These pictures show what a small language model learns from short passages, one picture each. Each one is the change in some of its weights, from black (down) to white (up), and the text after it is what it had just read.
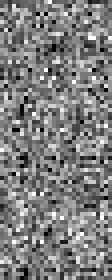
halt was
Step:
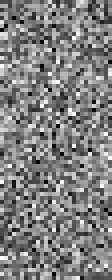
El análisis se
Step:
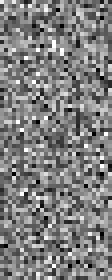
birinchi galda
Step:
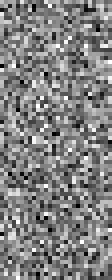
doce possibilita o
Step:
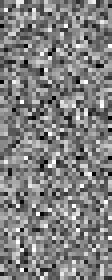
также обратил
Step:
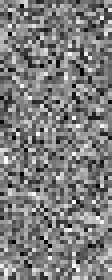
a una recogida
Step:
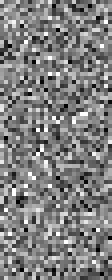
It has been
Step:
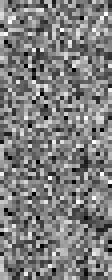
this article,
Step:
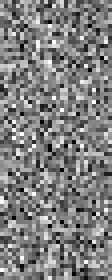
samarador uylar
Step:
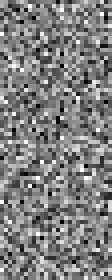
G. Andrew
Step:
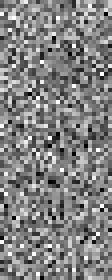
va ta‘riflar
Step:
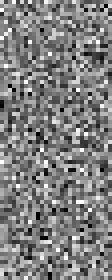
jedynie do
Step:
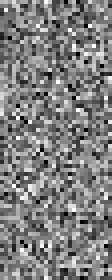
base nacional
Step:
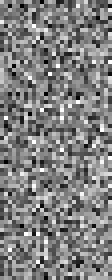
forma a partir da
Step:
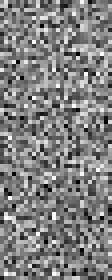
comunicação entre as
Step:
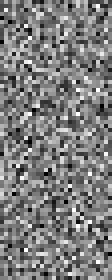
Війна проти
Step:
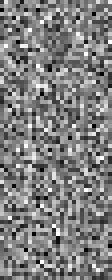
– qurilish
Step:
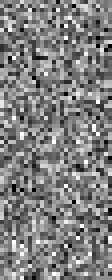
une moyenne de
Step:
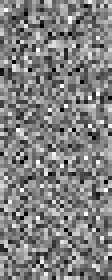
dit op vijf
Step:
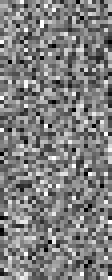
uma viagem
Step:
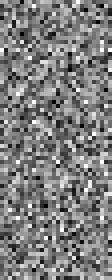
з означених
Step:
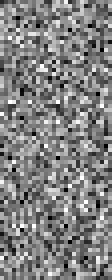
à base du lait
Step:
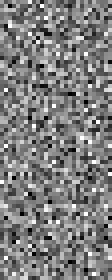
dos usuários e
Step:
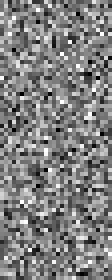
de existirem
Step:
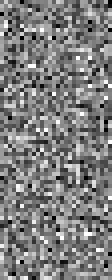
de adultos.
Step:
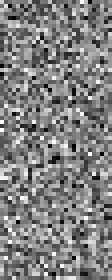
do contato direto com
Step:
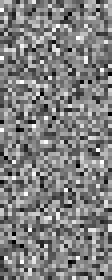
durée de 30
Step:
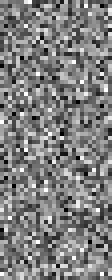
технологій в
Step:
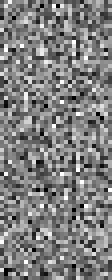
ibu akan
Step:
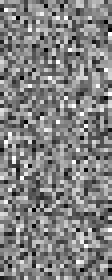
para las ayudas
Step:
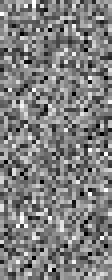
enfoca en la
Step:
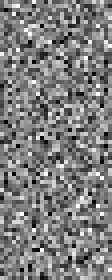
su una delle due
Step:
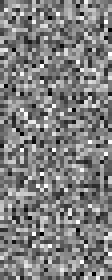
de peixes,
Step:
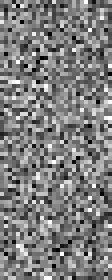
institucionalidad, que
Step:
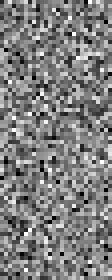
informações sobre um
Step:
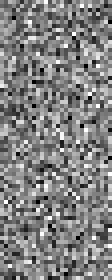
1 Canduang dan
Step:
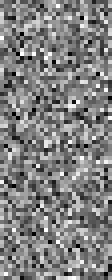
Licht dastehen
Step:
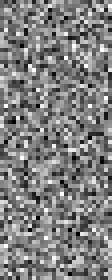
and Euclidean
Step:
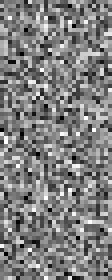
reflexión con
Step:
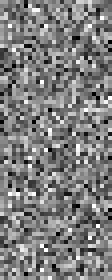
jadal rivojlanib
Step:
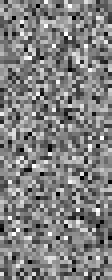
у подростков
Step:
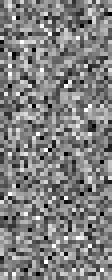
estipulada em
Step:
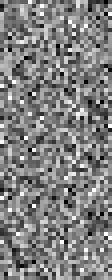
МФУ від
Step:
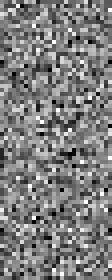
bir tarixiy
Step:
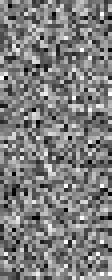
concentração de
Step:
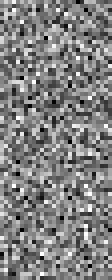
kechadi. Shu
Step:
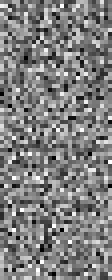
PBL ini
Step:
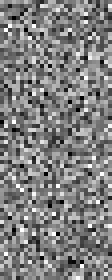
é potencialmente
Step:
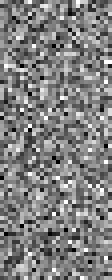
значення для
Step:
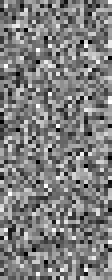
vpliva na
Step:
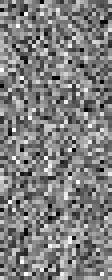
ha sido utilizada
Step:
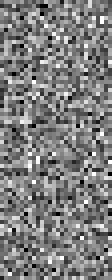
é uma instalação
